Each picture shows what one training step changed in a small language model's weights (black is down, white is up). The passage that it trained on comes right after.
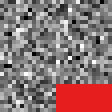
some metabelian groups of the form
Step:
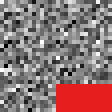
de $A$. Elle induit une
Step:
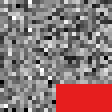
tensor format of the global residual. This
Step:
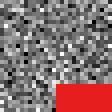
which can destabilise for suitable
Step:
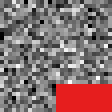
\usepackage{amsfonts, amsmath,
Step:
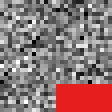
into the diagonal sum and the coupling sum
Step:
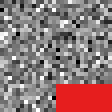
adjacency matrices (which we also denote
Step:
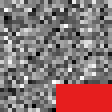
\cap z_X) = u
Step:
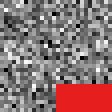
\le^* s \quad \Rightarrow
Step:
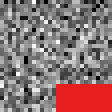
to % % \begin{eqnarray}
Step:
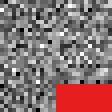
dgLa $(\h=\oplus_i
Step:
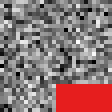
the objective function and its gradient, with eigenvalue
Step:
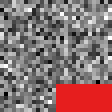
\right)$. Такой
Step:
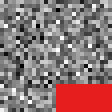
where $\lambda$ is the Lagrange
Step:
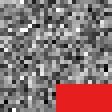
= 1$, the optimal successor node
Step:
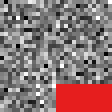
{B}rownian Motion}.
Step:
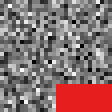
infinitely many solutions parametrized by the points of
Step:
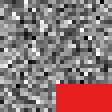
best-possible situation for systems of
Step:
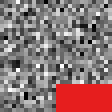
attempt to find a balance between the
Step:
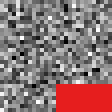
appears and looks random but is not,
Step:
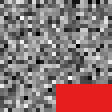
state at rest) $$\begin{aligned}
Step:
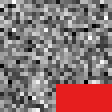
a topological automorphism of the group $X$
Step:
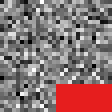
there is at least one void interval and
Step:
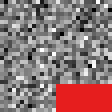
Scientific, Singapore,
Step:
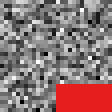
the curvature $F_A$,
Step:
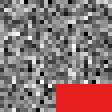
\title{Asymptotic behavior of the
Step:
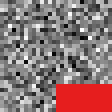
g_2 \in {\mathcal
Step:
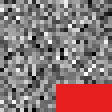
V(A)$ there is a
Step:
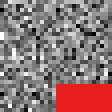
hypotheses): $$(v)^{\prime}
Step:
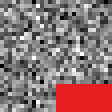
$g_\eta$'s with $\eta
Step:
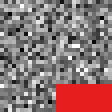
${\cal M}_S$. Then the center
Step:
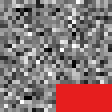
part two} \ \ \ \ This subsection
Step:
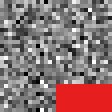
developed a new stochastic mixed integer programming model
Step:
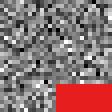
\noindent The usual approach would be to obtain
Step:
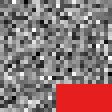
taking into account \eqref{derivative of
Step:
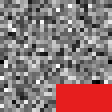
by optimising the free shape parameter of the
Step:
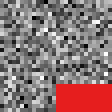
will be prohibitively costly.
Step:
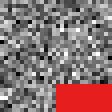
up an experiment with the respective weights that
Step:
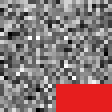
Jacobi iteration. The ordinary differential equation from
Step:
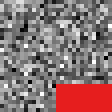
predictions. Beside the classical finite
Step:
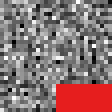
if $D_k$ is soluble
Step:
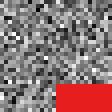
(SDE) \begin{equation}
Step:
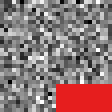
FPBH on the smallest instances.
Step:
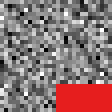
divided differences in the context of convexity
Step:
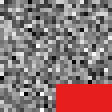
from the basepoint $\mathbf{x}$
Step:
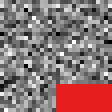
domaine strictement pseudoconvexe
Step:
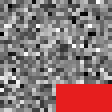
construction of bursting oscillations via
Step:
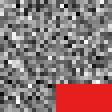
always allowing throws of height 0
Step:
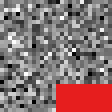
$s\in\NN$ and
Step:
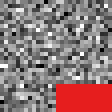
associated to $\HH$ in terms of each
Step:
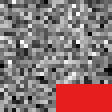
in the beginning of this section that there
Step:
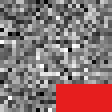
to construct a new stochastic theory independently from
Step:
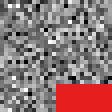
mentioning an alternative method starting out with the
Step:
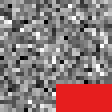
that $A^{n}$ is all positive
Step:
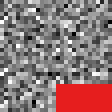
permutations, which he called {\em
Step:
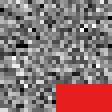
cuspidal automorphic representation. Assume that
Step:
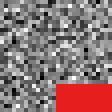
$t_m$ denotes the
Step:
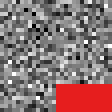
to $EX(\mathcal{S}:
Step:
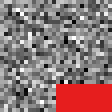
be the number of irreducible components of
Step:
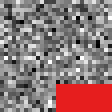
the difference $s(J) -
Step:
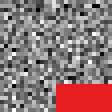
first term on the right hand side of
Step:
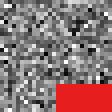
+\infty$, can be proven by simply replacing
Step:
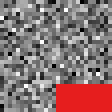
$\lim_{n \to \infty}
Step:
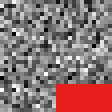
a direct calculation yields \begin{align*}
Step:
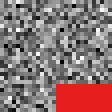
described in the previous section) it is again
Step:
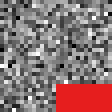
topology.\qss Let us consider the map
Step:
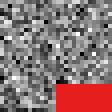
that for any $ n \ge 5$
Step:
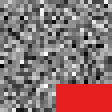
space mapping $P_1'$ and
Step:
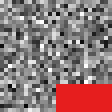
in \eqref{opt_prob2}
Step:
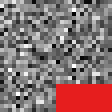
a root of a monic $n$-degree
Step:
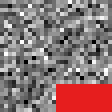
this section, we generalize two lemmas of
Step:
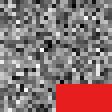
run within 5 minutes. We therefore
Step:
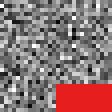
one has $$\E\lcr
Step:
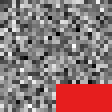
adding a suitable number (namely,
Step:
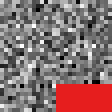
This is a ``good'' case.
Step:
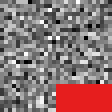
of $M$.\\ \noindent{\bf
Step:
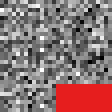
Knuth shows that they imply each other
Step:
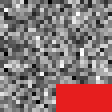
\textit{Math. Proc.
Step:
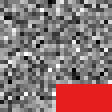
$g$ handlebody, and
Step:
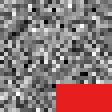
such $m$ approximately solves the
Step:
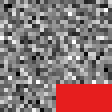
of them somewhat strengthens the
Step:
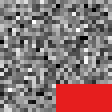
we replace $k/2$ by
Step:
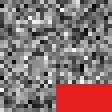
\hline \end{tabular} \\
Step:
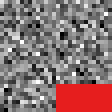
our findings extend beyond the PIC
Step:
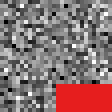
all queue lengths is as if we have
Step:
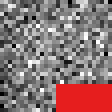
spectral sequence for the semidirect product
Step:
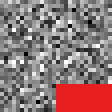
Lie algebroid map is exactly $\phi$.
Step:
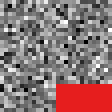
that if you move a little bit on the
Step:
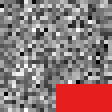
think of (\ref{eqn1}) and
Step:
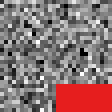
the theorem follows. \end{proof}
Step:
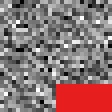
the kurtosis is large and positive
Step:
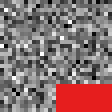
\item[(i)] The composition of the
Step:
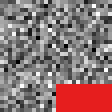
depth 2pt width 0pt}
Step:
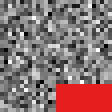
need to do new calculations, by considering the
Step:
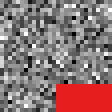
by blocking staff responsibilities in
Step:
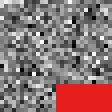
I)$ be a blockade of length
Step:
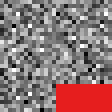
be omitted, as there exist explicit examples
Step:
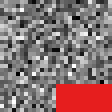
and inner edges. \end{remark}
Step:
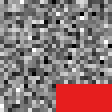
we have $ r = p.l$
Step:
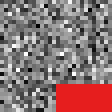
V}$. It is straightforward that the induced crossed
